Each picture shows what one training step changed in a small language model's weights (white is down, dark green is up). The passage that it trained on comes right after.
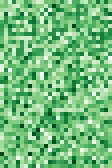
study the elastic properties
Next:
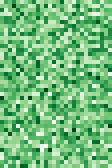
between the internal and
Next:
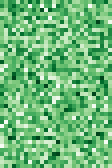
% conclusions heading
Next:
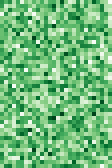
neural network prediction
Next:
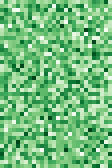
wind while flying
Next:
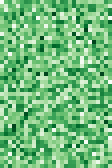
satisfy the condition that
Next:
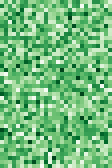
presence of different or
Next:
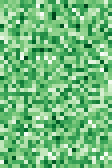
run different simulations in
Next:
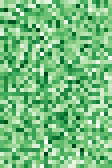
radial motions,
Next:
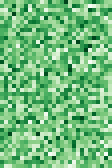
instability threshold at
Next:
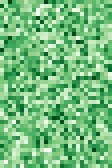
to incoherent scattering
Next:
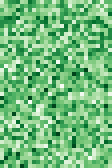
of the slow
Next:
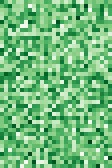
of each belief
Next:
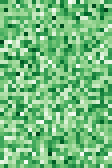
and solutions derived from
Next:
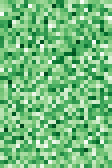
diffusion model with the
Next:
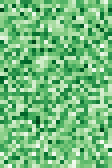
different energy values
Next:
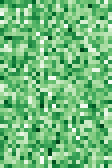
Monte Carlo scheme.
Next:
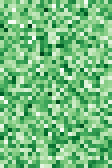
an eigenstate
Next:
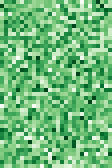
pairs of existing
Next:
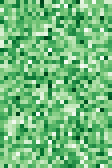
was applied to recover
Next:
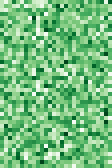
how such a boundary
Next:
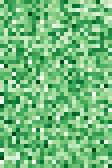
upon adding holes
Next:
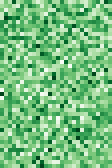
the Larmor
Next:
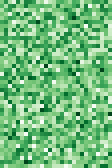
sources $j$
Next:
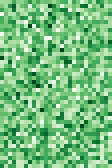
$L$ strongly
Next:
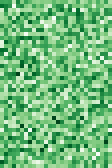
and improved the spatial
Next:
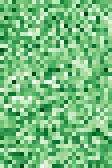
of YoY
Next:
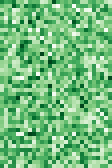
is deposited
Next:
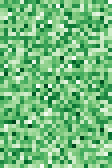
vertical segments:
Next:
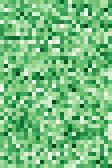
retrieval from the
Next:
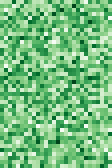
both a larger thermal
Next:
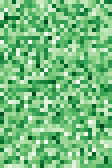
the gate voltage.
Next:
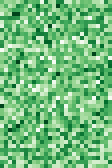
true because for every
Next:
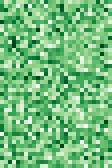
counting asymmetry may
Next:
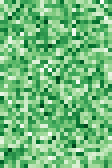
in many new scenarios
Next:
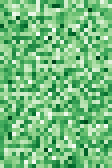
M theory}},
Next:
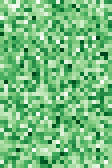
As a result,
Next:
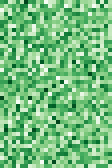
perform the substitution
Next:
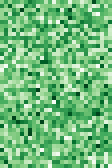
photoionization %model
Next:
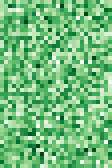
beams are defined
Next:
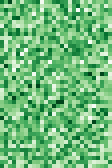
optimized routing and
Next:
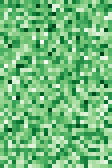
it more likely that
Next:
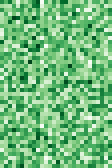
time and accuracy is
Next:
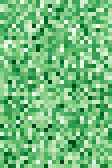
outlined here
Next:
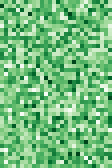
neutrinos up to
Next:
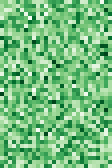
first encounter the
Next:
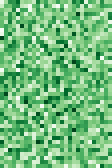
a maintainer change
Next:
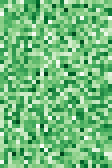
signals to serve
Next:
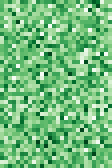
particles with competing
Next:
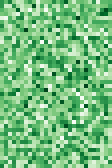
this approximation is well
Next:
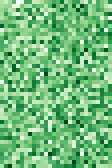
ion concentration, a
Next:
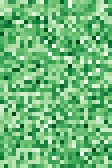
width of the
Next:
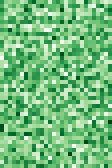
that are made of
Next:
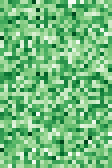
of inversion parameters,
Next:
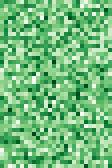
zero spin component,
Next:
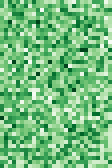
orbitals obtained from
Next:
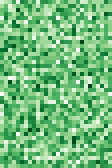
In these variables,
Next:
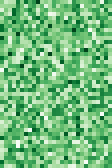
MAb en
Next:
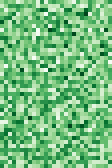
other hand the in
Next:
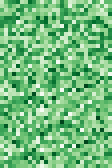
of the prime
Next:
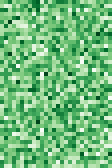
particles, and
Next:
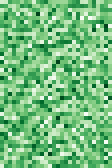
example Refs.
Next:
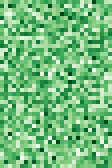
nucleus and core electrons
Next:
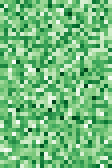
main ideas
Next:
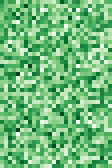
and secure
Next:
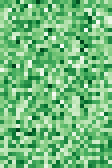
wave is formed
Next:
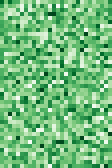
can be decomposed
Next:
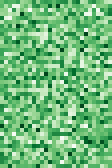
can be observed from
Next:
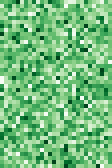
1P set but
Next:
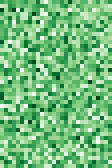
and Tehran
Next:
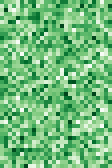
11. The events
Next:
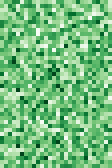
5D Yukawa
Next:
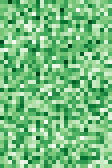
Science and Technology of
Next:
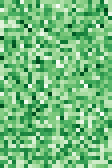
are ensured
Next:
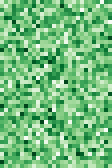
we will provide
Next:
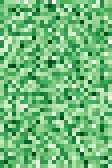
usuels de
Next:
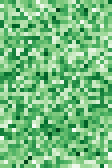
of the $\pi
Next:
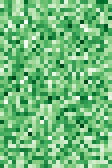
strata, similar
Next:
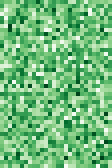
also found that lower
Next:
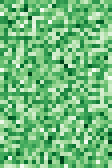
polynomials normalised
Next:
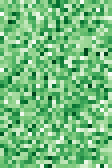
compilation with
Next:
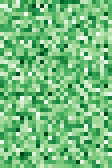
D, F or
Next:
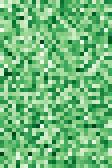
the text, we
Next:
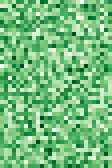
other equations have been
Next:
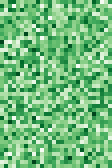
and dense matter,
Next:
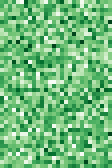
infected with human
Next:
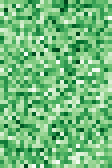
regions. We confirm
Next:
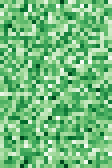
dielectric mixture
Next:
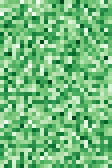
step response from
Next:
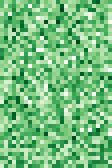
by plotting a
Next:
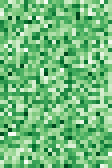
systems utilize
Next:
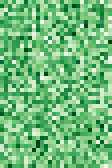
applications such as music
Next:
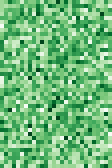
stated, but
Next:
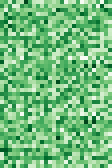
all possible combinations of
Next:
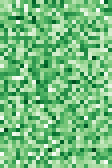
It is the resource
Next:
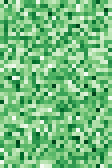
Ca II K for
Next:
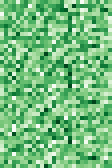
assets with continuous
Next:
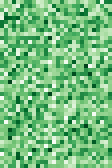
the better overlap
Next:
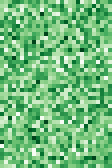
fixed $m$
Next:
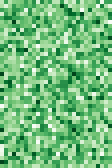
we need to show
